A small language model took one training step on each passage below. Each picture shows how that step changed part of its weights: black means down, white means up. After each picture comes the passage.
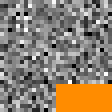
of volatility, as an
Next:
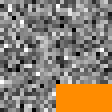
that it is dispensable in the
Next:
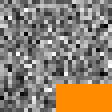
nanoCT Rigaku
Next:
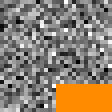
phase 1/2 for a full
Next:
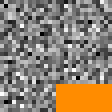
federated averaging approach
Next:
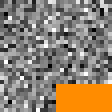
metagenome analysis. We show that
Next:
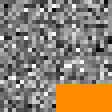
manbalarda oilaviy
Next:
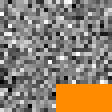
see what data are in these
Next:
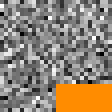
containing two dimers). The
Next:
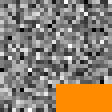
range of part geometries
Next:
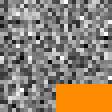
cana, lixívia e
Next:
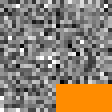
Almost the same reasoning
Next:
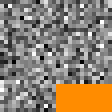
another scenario, the
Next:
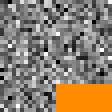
free economic zone,
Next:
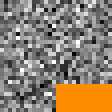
observations, ROC curve
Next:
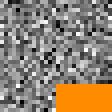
más sensibles como
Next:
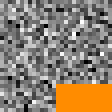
met with nothing but loose
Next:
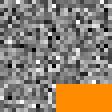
собственных и для
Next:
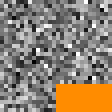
UKOLN, implementing the
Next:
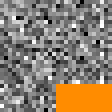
balanced use of English
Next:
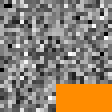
task on a single node of
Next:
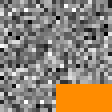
in future contributions. Our
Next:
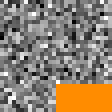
when soil particles are carried
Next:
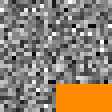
ellos se establecieron
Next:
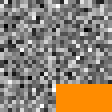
during the times needed for the
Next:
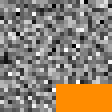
duration of 0.5
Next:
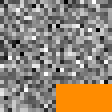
as creating favorable conditions
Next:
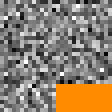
los elementos naturales, los
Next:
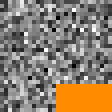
security analyses such as
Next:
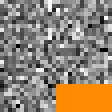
Later same questionnaire was
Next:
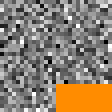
the cost of implementing one.
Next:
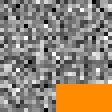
forma de auxiliar na
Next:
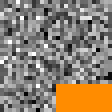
stitching machine for the
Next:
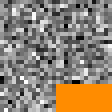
to a steady solution in
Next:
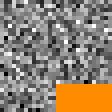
subject to be 6.4
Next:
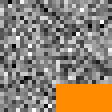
a linewidth. This ability is
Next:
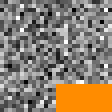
total risk on the network to be
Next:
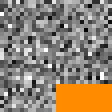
compound decreases.
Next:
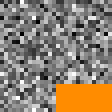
on the number of particles.
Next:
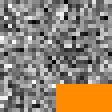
sociais e como essas
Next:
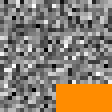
she'riy matnda
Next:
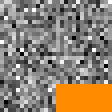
Heller Syndrome is
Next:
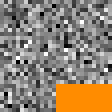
$T_i$. In the computing
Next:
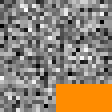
both the MW and external
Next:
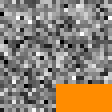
where the secret information is
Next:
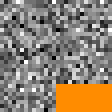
o conhecimento acabado
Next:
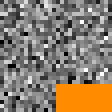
zero of energy. The parameter values
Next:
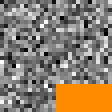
only be a fantastic addition
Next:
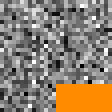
recent innovations in
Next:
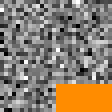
the use of coherent states
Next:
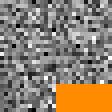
yoki shikastlantirish.
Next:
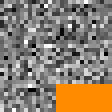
The order of the actual group
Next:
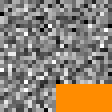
by other ants. Then, the
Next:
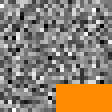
2020). This objective is to
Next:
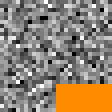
critical thinking,
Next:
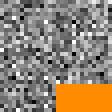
his qiladi, bu esa
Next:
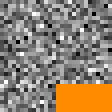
formation and more effective heat
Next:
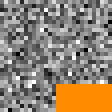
madaniy hayotning
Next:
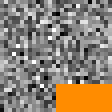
of the singular part. The
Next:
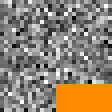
process, etc.). In the case
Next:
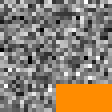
WI, USA,
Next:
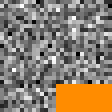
test academic theories,
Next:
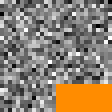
we already described in
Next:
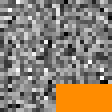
axloqiy kamolni
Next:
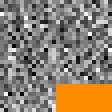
of sin for a short time.
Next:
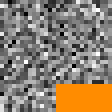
information regarding tourist
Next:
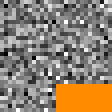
standart modellashtirish
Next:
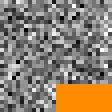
и отказаться от
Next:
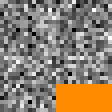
commencement of the SLR process
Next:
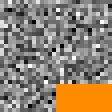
tarkibida sinxron
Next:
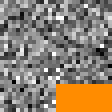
10 for a particular orbit. In
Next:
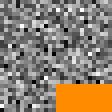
inductance and capacitance
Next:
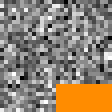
que afecten a la especie
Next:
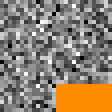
of the dynamics. On the
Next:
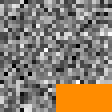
Ciclo de elaboración de
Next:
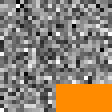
the Oort Cloud.
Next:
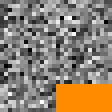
Science and Engineering,
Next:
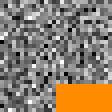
rare condition, it is the second
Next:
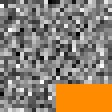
detect anisotropy, and
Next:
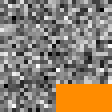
Section V. II.
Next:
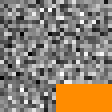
activities (with industry),
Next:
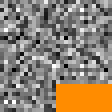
in Sensor Networks with the
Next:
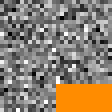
This model proposes to use the
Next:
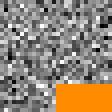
calculando o dividendo por
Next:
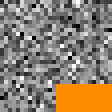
as different property of states
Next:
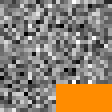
be directly measured using
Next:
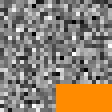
set of pre-defined trials
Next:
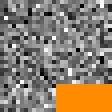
și, în
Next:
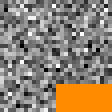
may coordinate to the metal
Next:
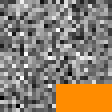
et de *calotropis
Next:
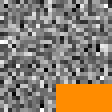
México en materia
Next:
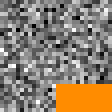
adil koşullarda
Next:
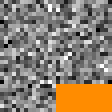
research, a thesis has been
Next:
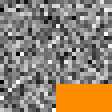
powerfully evil
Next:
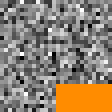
find evidence of a complex
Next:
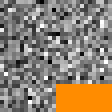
value of 204MW for
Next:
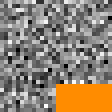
contribui na minimização dos
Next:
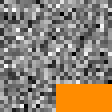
with Nanospec 6100.
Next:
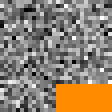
- M. Lowry,
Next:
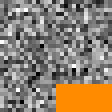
para reivindicar la
